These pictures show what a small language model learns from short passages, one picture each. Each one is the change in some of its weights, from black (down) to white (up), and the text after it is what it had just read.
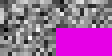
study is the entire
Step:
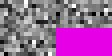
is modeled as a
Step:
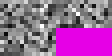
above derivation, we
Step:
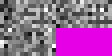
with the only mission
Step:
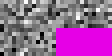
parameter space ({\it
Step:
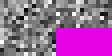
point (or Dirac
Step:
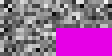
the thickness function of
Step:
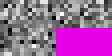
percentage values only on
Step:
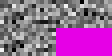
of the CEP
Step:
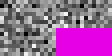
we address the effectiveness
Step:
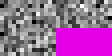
and innovation programme
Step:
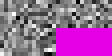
Possession of
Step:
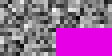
control of the
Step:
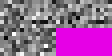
of dust (as
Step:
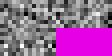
without any oscillation
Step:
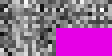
with respect to the
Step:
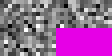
different traits,
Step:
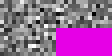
the maximizer of
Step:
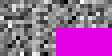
used to store
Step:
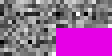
a brief description of
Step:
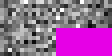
an impression can
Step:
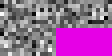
for increasing economic
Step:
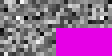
for their exceptionally
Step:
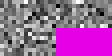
recalls the
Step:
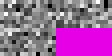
recommended; -
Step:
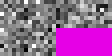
In accordance with
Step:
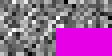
sharpness, or
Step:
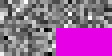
will show how
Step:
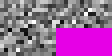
written as types of
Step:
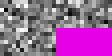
configured via
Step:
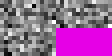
A randomized block
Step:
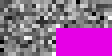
to follow a hybrid
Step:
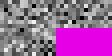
shall denote states of
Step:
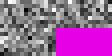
state for all values
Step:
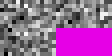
in biomedical
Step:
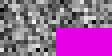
the heated
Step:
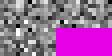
exact number of
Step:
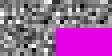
work. All sources
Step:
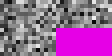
the mind to an
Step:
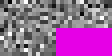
possessed direct
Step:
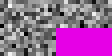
that there are no
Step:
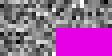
etched into the
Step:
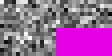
the condition $N
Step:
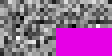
intersection of two
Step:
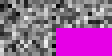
and our inability
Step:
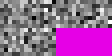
distributional with standard
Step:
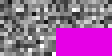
on the New
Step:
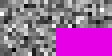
or concept. The
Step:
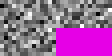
resumes and
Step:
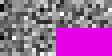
digital era in
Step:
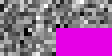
this research, typical
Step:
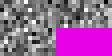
citing his
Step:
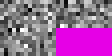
collected on monthly
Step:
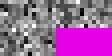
namely, the
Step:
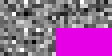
This leads to an
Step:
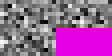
approach in management of
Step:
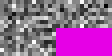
belonging to the
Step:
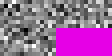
jets and photons,
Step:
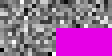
change Shukla
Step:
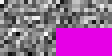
the available scenarios,
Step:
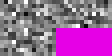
This can be done
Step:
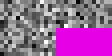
single port injection
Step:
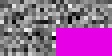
of the Third
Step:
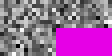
behavior and validate
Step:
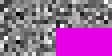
from exactly this type
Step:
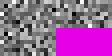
H, Na,
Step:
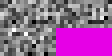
for risk assessment,
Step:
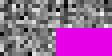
proposed by the authors
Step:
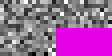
index is suppressed
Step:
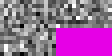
points were mapped
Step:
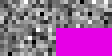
could be an effective
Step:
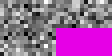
number conditions. To
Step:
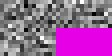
try to build
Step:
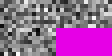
with this research
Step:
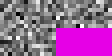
experts from the four
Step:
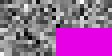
reproduced below:
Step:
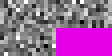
can sell their
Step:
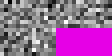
corrected for
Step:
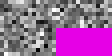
ever changing environmental
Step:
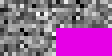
et al.
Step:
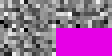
GGBS +
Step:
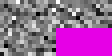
zoom region
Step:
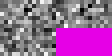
correlation without the need
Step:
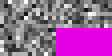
may represent the
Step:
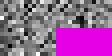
locations to find the
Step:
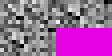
simulation of the
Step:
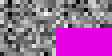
by applying forces over
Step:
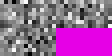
The way cosine
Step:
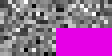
can upload
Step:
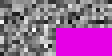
of the range of
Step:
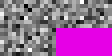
results of reviews
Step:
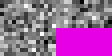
no fulfillment of
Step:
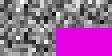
use the correction through
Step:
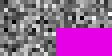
to the lost
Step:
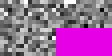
spectrum is continuous,
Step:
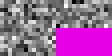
write that remote
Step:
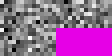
the Google
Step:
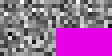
detection accuracy is so
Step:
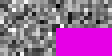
customers and drive
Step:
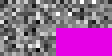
In the other
